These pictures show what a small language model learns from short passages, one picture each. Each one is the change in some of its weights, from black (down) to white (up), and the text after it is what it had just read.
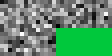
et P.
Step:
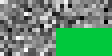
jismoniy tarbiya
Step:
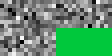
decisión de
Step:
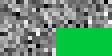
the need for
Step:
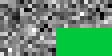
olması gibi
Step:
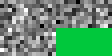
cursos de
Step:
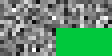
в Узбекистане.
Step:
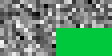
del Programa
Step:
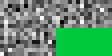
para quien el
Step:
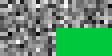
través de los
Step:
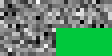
de animație
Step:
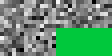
технологии и
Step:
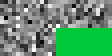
El motivo de
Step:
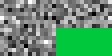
una visión social
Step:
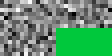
this device,
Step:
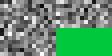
— первый
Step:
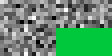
pode servir como
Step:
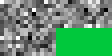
olib borgan
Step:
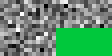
de ajuda
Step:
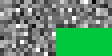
diferenças significativas
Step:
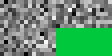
principios éticos
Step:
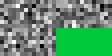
o capital
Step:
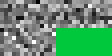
isloh qilish
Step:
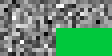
de realiteit
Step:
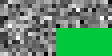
and lessees
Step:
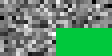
технологиями из
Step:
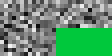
efisiensi yang
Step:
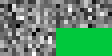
identificación de la
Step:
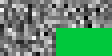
a la posibilidad
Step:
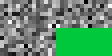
Journal of Development of
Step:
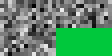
etkin bir
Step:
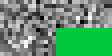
sentido e significado
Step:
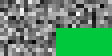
et sur le
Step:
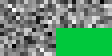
это основное
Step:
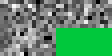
bem como outros
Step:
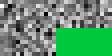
finding the
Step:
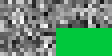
veut nous
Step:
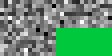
do comércio
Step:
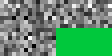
foydalanish matematik
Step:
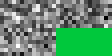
bir xil
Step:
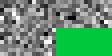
Gender omillari
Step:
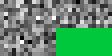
condições de
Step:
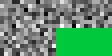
skenë del
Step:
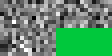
processo usando
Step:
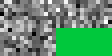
butun faoliyati
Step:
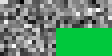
darajada foydalanishning
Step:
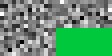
4 mm de
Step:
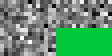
Bunda biz
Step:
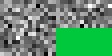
android dalam
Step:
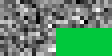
در کنار
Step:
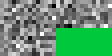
уларни глобал
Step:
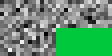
de aquisição
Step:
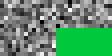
листі до
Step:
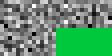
diseño de los
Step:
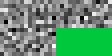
чітке та
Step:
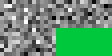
основных проблем системы
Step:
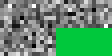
identifiée /
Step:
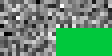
как нам
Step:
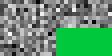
imaginar que
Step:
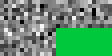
efectivos que
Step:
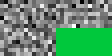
e Biológicas da
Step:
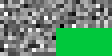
mudanças são
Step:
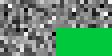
Bütün olarak
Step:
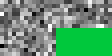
rivojlanishi //
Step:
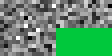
бўлиб, у
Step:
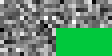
xizmat qiladi.
